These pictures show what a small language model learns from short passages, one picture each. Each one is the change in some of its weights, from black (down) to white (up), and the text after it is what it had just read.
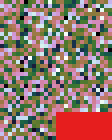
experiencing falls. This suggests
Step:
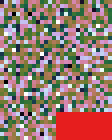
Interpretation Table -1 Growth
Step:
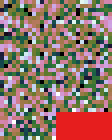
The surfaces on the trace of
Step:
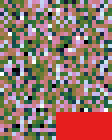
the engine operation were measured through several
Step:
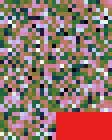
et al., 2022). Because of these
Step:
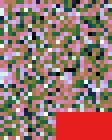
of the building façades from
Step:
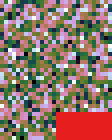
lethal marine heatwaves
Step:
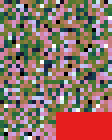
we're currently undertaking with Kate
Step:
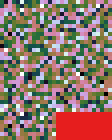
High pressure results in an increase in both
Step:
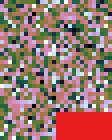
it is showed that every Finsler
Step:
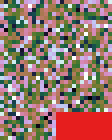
In other words, F_2 distribution
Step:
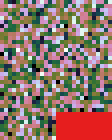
(Eq. 1) is obtained through the
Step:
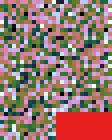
chain analysis if the test results do not
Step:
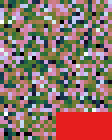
due to certain restrictions.
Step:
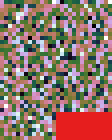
correct severe errors,
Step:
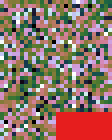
areas who do not sell their crops are
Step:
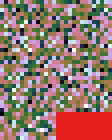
both metals in summer when water temperature was
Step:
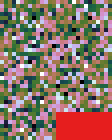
other things, interesting formulas
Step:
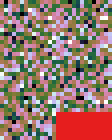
consecutive processing. The statistical analysis
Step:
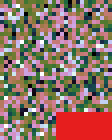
proposition towards its stakeholders
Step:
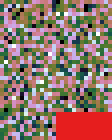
Figure 4. Functional principal
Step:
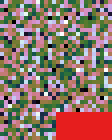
understand how social media influences PR
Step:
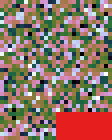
responsible for chronic and long lasting
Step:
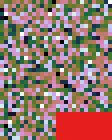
5Ws and 1H communication model shown on Figure
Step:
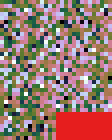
% in May and is 1.3
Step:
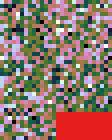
siblings, suggesting the existence
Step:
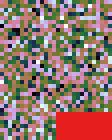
industries, 20-70% of general
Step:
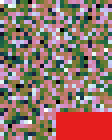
effort in the Greenbelt,
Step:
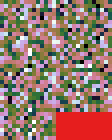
methanol to obtain the pure product
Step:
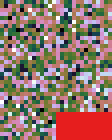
than competing approaches. The
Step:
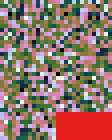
Malaise trap used in the
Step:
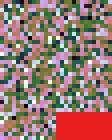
influence consumer preferences and
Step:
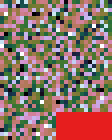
Abstract: The hydroponic production
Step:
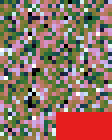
provide insight into the successful outcomes
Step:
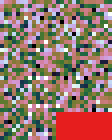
Mathematics Education as
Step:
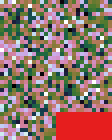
into university. Especially, in our
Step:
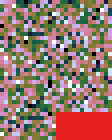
layer; (b) magnification of
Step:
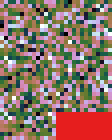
material was placed in the digestion
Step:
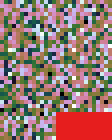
5. Placing soft tissue
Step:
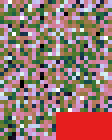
while Ta Prohm Inscription,
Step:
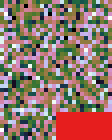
the Declaration on the table of
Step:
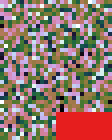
Romania and Bulgaria have
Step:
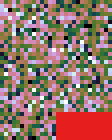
months 3 Searchable register and
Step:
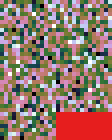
selling them to shops and
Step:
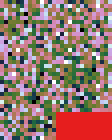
4.0 data ecosystem is
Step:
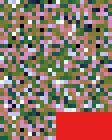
Keywords: Pebble
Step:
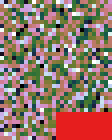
fundamental asphalt tests
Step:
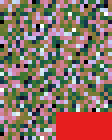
language learning experiences. Within this
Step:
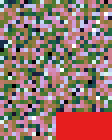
evaluate aerodynamic designs with
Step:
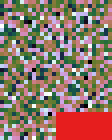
[agricultural stakeholder networks and
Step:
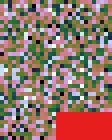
sonication for 5hr to form stable
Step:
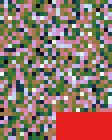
solvents on rate of hydrolysis
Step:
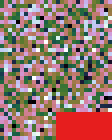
Intelligence, FCAI.
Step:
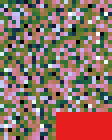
effectively to communicate the climate change issues
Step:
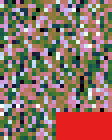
OR chikungunya)
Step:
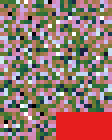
low degree of knowledge of the purpose of
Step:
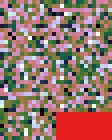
Keep up with ERIGrid
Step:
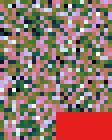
Computers and tech-oriented
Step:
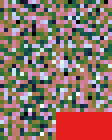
match without compromising their information.
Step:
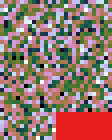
scaling operation, which doubled the
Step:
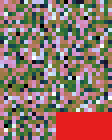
tail beat cycle. Axial
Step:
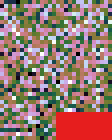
this purpose (e.g., Word,
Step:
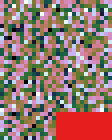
section III highlights the relevance
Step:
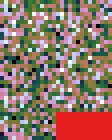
and numbers of clusters to determine
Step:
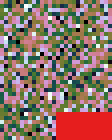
nuclear-medicine applications while
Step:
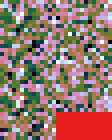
I think there were 3 things at the
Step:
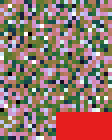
mechanistic specificity rather than independent
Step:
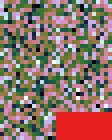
the tech arena. - Critical
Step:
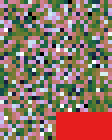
report, it evidently showed features of
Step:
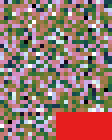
management systems. No evaluation facility is
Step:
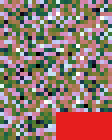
ratio. The control samples had an
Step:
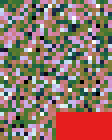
respondents were married and
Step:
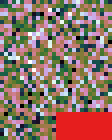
our ir range. We, therefore,
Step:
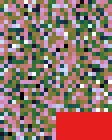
income through participation in the platform. This
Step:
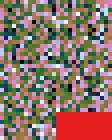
following stakeholders of solar thermal
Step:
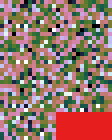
exists between ports, railways and
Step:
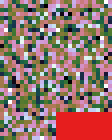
brown rice is (-1,
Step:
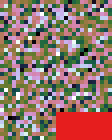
collaborations The role and effects of international
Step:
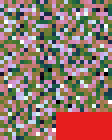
Student: Sagar Thapa
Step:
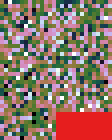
to regard relationships in some general way as a
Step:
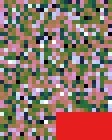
loop is completed, the best
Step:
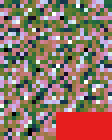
a separate test scenario was created to
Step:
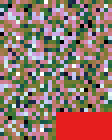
help youngsters, with the aid
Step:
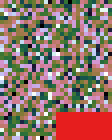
available for observational research and the robust
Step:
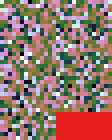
designed the experiments: SB SD
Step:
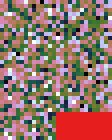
of water, bath sonication and
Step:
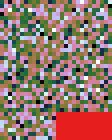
monitoring [7]. Ensuring
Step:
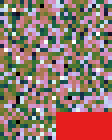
Rapide [23], and C2
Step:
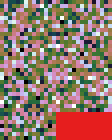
on a substrate for characterization. For the
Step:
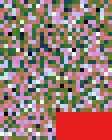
attaining optimality of these factors. From
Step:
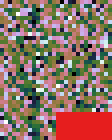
importance of this subject, the question has been
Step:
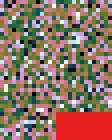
conditioner, which are harmful to
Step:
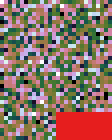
wall will become an impenetrable
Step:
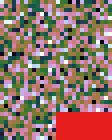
stakeholder even if they do not share a
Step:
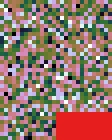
months duration. Thyroid function
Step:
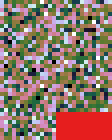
In the first section, the material is identified
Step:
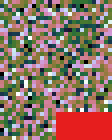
are teaching. Studies of effective
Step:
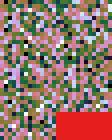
solving simple experiments, compiling
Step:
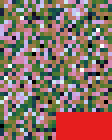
evaluat proprietățile
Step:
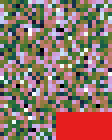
the 95 percent confidence level, the
